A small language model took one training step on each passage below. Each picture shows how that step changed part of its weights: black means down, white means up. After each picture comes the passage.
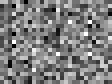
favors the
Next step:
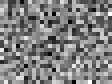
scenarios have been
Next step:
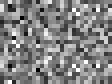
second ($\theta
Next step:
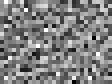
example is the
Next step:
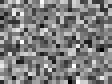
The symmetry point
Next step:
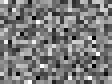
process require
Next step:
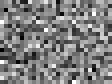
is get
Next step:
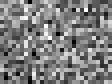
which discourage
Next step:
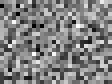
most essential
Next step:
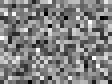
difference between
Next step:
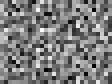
control group design)
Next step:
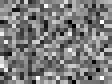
support. -
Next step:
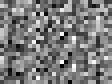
found from fitting
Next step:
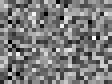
end state of
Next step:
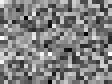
by taking
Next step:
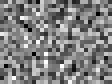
and the image
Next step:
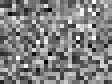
no proposer
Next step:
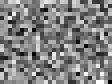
As can be
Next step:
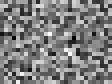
the level of
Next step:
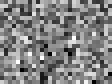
the respective
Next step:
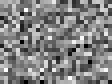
some students
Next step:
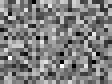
relations during the
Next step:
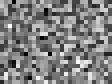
calculated using the
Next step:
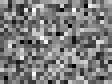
in which a
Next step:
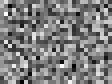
of all social
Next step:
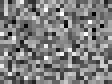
lead to mental
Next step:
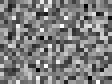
data set after
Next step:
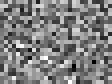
the region of the
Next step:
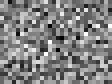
the Fock space
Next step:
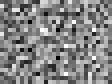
scores was
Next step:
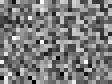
directions from
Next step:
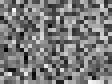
and from improved
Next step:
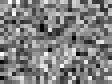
This provides a
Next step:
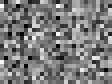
(r) in
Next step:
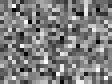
and the exact
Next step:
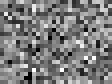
of all five
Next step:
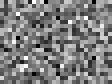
since no bias
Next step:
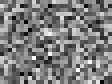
means that the
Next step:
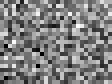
; New
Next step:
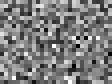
the human domain
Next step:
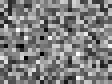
literature as
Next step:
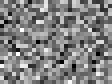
functions of quantum
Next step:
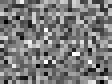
which is symmetric
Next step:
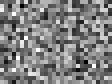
mass $M$
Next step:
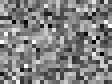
some trials
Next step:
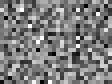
Central and
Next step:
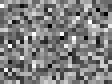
often by
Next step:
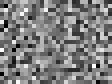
locally orderless
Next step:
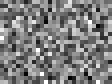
notations for the
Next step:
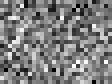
maximized over
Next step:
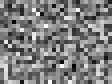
of solar
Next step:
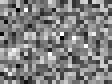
during working based
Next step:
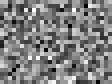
in our evaluation
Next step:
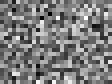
the real-time
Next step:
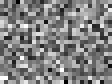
the money
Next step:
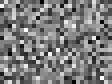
sober. We
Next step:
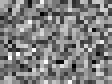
results of the
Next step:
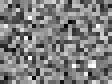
optics to this
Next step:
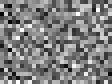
cell size of the
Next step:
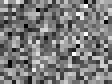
few (see
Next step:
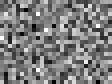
leaders and
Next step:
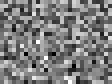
the velocity and
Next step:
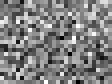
with her
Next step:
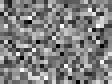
sensitivity of
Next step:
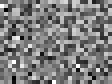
break the
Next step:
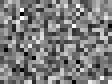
and combined this
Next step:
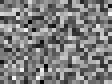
particles with the
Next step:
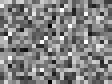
by the following
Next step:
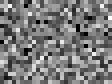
densities from
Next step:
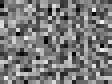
are doing the
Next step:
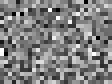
the maintenance
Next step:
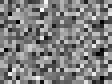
wave functions:
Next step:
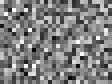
significant improvement in
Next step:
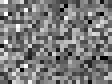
through images of
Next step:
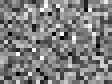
colour of each
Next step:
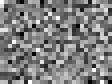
will allow us to
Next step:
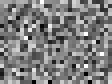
Based on the
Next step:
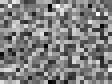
Society with
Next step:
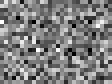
generics? We
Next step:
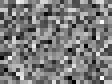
group. The
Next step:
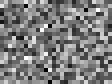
for single stars
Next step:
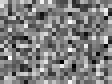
impact of the
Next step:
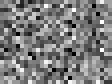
transition. The
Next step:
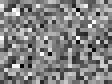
brought more
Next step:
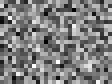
are shown in
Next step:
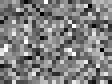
component. As
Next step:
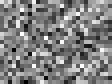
demonstrate this,
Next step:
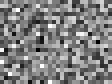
came back
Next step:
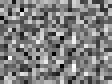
flow and the
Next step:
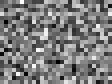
functions which in
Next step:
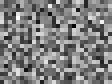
the concentration
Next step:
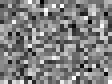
to other tool
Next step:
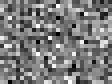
the shed
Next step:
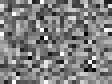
be collected.
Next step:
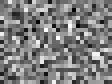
There is an
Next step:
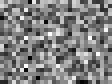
our study,
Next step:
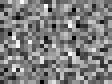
Then, a
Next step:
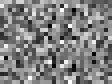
by the limited
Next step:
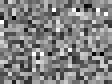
the resonance
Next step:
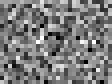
BS and
